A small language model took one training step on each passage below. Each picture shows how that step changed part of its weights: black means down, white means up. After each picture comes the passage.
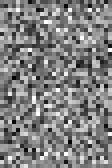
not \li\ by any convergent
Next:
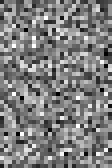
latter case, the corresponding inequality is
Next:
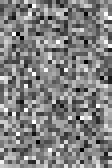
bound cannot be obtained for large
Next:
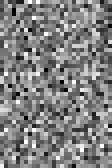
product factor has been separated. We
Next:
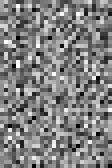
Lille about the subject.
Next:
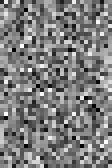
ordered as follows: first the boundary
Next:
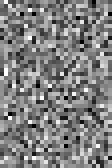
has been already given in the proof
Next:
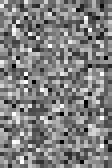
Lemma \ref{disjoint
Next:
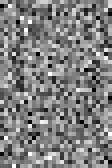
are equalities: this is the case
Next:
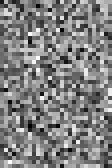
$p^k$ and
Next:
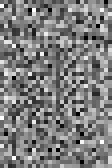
of Mathematics I, II,
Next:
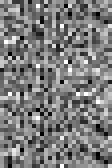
что это
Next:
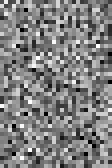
curve gives a holomorphic embedding of
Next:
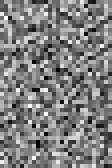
following \begin{equation*}
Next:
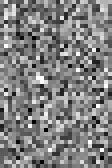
is still huge, but
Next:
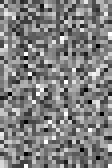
of invariant functions implies that for every
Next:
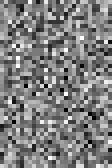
this section by providing a brief
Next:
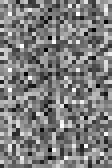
\begin{enumerate} \item
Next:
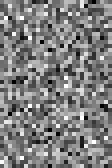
conclude \begin{equation}
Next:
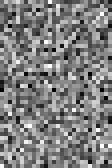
choice of $f(t)$
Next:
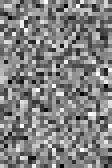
place in the vicinity
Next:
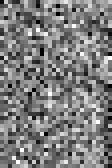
degree $8$ modular form which
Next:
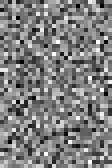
(square root of) the
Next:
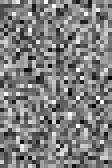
over $\C$, and all points
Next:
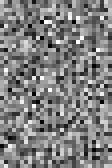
to {\tt NSP} is
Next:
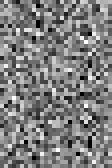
$\bl$, it is easy to
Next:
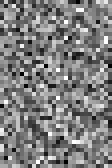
can make $BB_1$
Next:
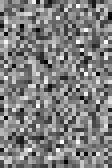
in the present Section, the main
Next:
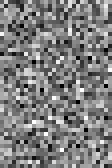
the \textit{characteristic of
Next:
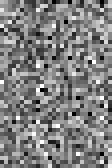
$M_1 \times
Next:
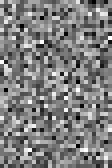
naturally in the author's work in
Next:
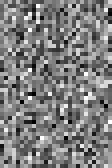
this paper is on arXiv
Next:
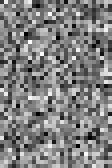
order two. Full solves use
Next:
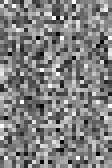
cell in interval $t$.
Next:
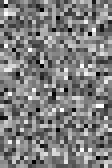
and $z \leq_s
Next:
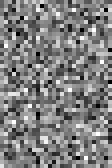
Let $ \calorbit_y
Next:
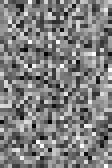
this case we have the following derivative
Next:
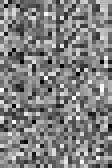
for the definition of the Tate
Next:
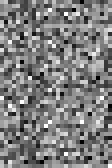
k$ provided that $n
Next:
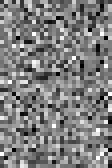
open compact subgroup of $G$.
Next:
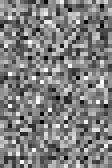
proposed by \cite{AR}
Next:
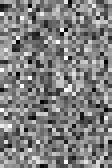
1 \le q < \infty
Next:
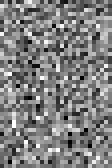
map $\tilde{u}:\
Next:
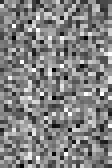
most studied combinatorial optimisation problems.
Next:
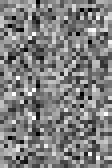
survey of the twistor
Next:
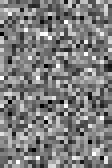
\ref{nice}). Next we
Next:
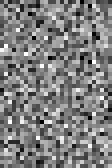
$x\geq 3$, then
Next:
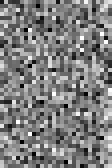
$27$ orbits of proper ideals
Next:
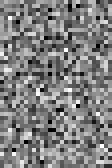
\subset & \cB_2
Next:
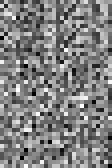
of vertices induced by one of those
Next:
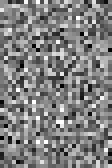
this becomes \[r^\sigma
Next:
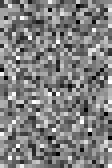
write $A[\theta]$ for
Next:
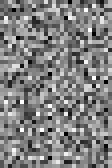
\abs{x} \ge
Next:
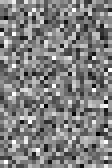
estimated autocorrelation matrix
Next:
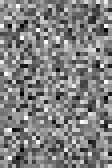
emerged from their starring
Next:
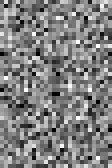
and observe that the map $\xi
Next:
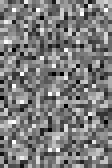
\end{figure} When
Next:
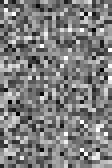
, and $ \epsilon >
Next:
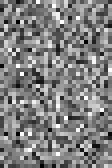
notation. So is the parameter
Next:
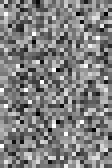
in light of the remarks in the
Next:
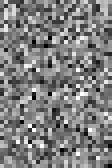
is the same as its distribution under
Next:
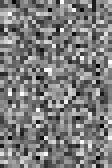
$t\in T$ such
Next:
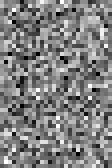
Acknowledgment:} We
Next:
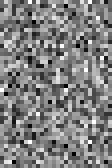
index 13. \bigskip Remark.
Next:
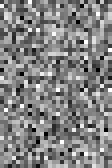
precisely. A new quadrature formula based
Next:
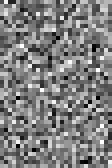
that covers $c$, the
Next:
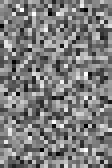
corners and applications, Constr.
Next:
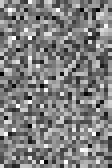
additive, surgery equivalence invariant
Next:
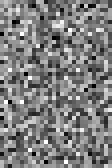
\begin{equation*} \psi
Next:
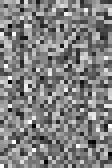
summarize them in the following
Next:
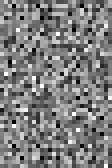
{G_2 \oplus
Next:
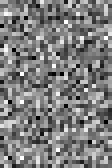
\end{equation} With
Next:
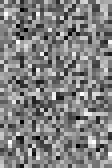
on the asymptotic analysis of the difference
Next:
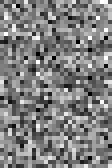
show that the uniform distortion
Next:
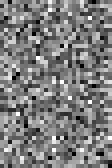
spaces} \begin{theorem}
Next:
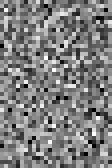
Fix a polynomially bounded,
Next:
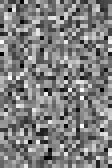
From this we deduce that the product
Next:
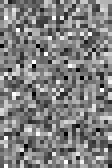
if necessary if the metric is sufficiently
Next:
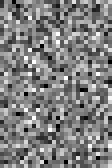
X$ denote the rational curve corresponding
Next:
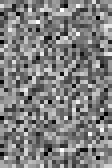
classical proximal gradient algorithm can
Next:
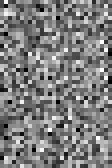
and $d$. However, all
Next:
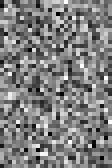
type $x \in S$.
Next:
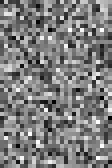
$f \geq 0$ is
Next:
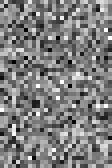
the stress field (although the
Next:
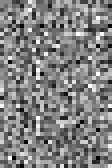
compact manifold the problem on a continuity
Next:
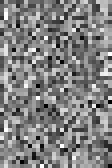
has two runs then the shape of
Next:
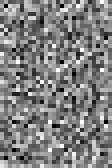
at any given point of time without
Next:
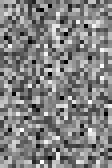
Madras. \noindent
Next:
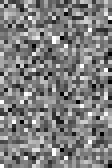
also the absence of symbolic
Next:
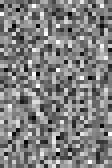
where $$ \ba{rl}
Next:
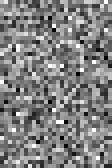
\subsection{Unimodular Poisson
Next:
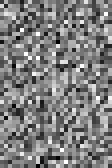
of the problem. The BS
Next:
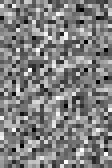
neighbourhood of the vertex, and where
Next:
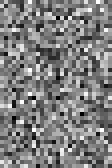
the references therein. We
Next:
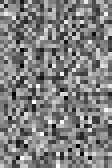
of this vertical move. Let region
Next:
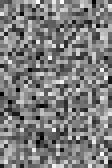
the parameters $a,b$
